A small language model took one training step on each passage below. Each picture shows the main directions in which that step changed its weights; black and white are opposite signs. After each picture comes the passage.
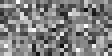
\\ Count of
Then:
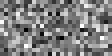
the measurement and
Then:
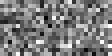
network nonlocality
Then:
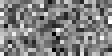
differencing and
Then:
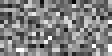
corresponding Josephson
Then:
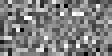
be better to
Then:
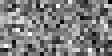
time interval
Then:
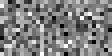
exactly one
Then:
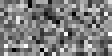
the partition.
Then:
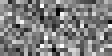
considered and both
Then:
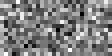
$\hj$ should
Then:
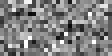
this framework since
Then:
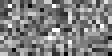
disease. We
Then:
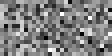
and complex solutions
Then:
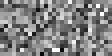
relation of the
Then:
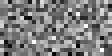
being the ground
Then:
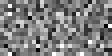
direct correlation between
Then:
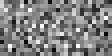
a correction to the
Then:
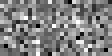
of Particles
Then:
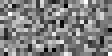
photon interacting within
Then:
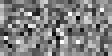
understand that such
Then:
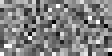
``on'' for some
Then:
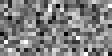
email with
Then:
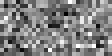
& \xmark &
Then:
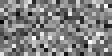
the variance of the
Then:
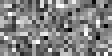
velocity components of
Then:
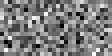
scales. Even
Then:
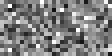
matrix associated with the
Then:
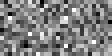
classical effects due to
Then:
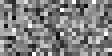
formulas for
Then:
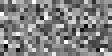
lost ("is
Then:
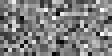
are computed and are
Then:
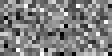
the Center of
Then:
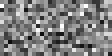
a stream
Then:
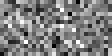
of 2 GV
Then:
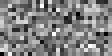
total deaths
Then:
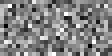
recorded, and
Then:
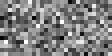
low $T$ when
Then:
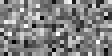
board a
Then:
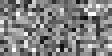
the model of the
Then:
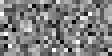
understanding of
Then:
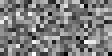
the Higgs mass
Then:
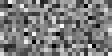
der Waals
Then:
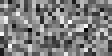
is a consequence
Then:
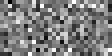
fair amount
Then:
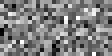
respectively, to the
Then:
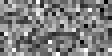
computed the values of
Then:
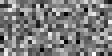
result. Equation
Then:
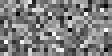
the first step is
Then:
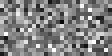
a large range of
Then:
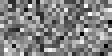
take $A$
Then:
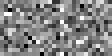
same way.
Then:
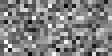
1$. For the
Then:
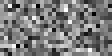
factor equal:
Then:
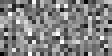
line forms a
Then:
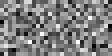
the minimum value for
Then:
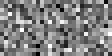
modulated as
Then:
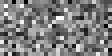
installation of
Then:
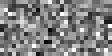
used with Eq.\
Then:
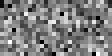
et al., {\it
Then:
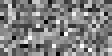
the subtle
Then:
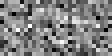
thereby reduce
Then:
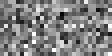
of interaction time for two
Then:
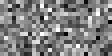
coefficients of
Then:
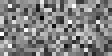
new late-time
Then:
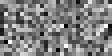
and the light blue
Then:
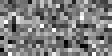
there may be three
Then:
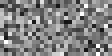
modes (lower
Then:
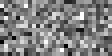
I_2$ does
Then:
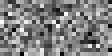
at 32 points along
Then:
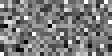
o}$dinger equation
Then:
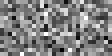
measurement operator,
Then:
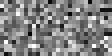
a general additive
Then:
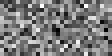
data, as the
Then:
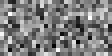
may write the
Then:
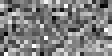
limit as we will see
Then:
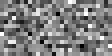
if they are not of
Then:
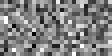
is the topology of
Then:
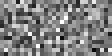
consider them in
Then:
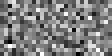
have been recently
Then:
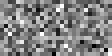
of an ion
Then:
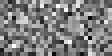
results in terms of
